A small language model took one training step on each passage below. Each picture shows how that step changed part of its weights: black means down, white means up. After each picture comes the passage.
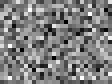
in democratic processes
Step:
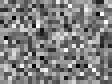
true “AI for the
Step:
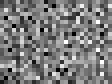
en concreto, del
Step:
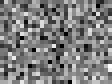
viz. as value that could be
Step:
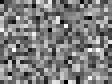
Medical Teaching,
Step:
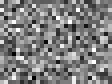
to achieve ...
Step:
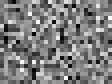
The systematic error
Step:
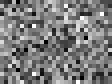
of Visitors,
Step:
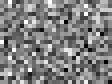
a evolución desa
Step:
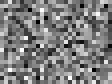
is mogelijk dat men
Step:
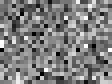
on Pt-Gd and
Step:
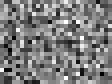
wind assistance and
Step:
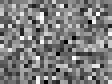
clock, and a molecular
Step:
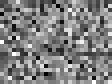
accuracy and reliability
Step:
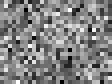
g, so the two trends
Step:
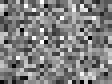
bisericii în
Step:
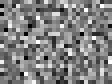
had bursts of SF
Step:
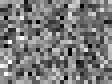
the role of the magnetic
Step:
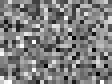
} & -\sigma \left(
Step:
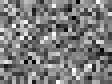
number vanishes in this limit
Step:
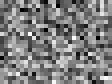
allowing the opposite
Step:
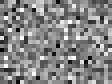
de sustituibilidad
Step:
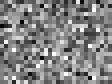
a quantity which will
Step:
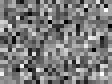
and turbulent spectral
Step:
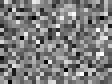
cheek and snout region
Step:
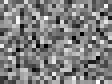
both PC and SA,
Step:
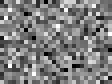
the high ash content of
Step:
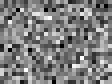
and the Kosovo Wine
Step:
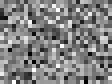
to determine the best performance
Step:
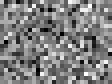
thin (Hasegawa
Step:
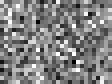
Section 3 outlines the
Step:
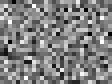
proposals and recommendations to
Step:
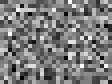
implante suburetral
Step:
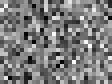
The lecturers are very
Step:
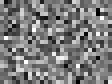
the SCM, and provide
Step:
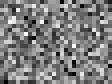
would have been able to see
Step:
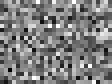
instruments used for both
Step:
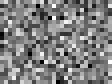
loop diagrams with
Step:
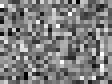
p.397. process of
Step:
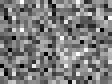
способности, а
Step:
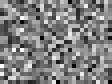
olib, ularga
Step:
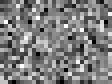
problems are two of the leading
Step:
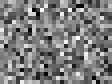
and converge to the ground
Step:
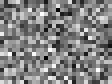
minor field variations, can be
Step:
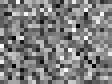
com a avaliação e o
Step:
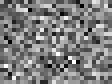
je posledično
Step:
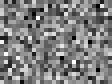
Vardø and had
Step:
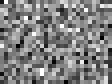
had undergone quality and
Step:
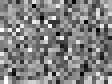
term. Panels are for
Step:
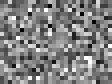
обязательств в
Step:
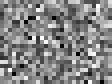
variabilitas dalam
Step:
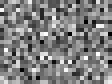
support. Then, we compared
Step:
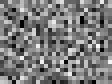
way of exploring which
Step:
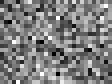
be trivially equal to
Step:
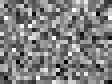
texnologiyalar asosida
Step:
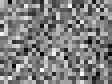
in the ion's primary
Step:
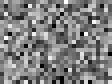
esforço no sentido
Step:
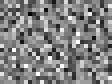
- 4) Adanya
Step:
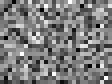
reproduced by decomposing
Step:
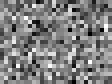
Banki (a);
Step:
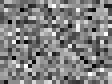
Jakarta: FK
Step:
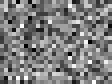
of brain neurons.
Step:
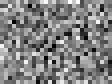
surface quality in milling
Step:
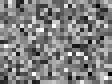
disease (DSM)
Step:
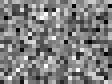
yozilgan asari.
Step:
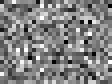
time of revision any
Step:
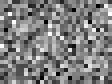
Similarly, False
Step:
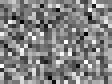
tracking performance. We present
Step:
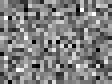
TRAINING KEY
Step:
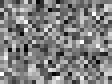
velocity of approximately
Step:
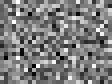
V.M. Combatting
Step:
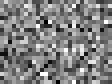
were made on the level of these
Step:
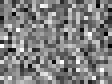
power supply. This local
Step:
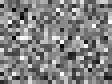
one wants to be in the
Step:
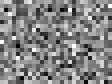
retention systems developed within the
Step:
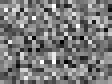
which event planners
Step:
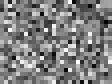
baffle cut
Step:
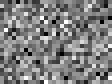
would most directly test the
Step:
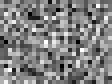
flat surface. The size
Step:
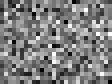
all encounters. The
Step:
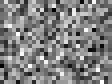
and then read the calculated results
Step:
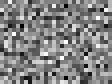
a normal distribution with the
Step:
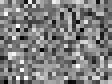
of the two, as the two were
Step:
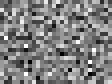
formarea sa
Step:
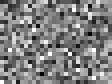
and Pharmaceutical
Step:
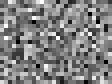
on a global scale, is
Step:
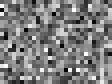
costs $\Delta E$ for
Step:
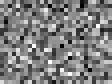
$Z'$ can not be
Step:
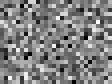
between any two real parts of the
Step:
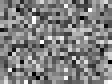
genotypes each,
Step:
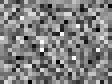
(CEBAF) at
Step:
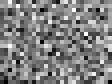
reprezentativ care a
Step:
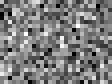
dos gestores.
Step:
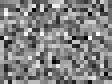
como os Centros de
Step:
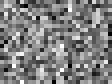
singer to be converted
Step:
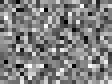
nebular emission. In this
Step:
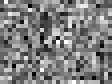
in the struggle
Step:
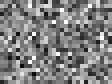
's as marked in
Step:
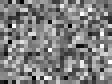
system will then move along the
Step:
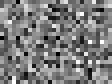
The hybrid approaches
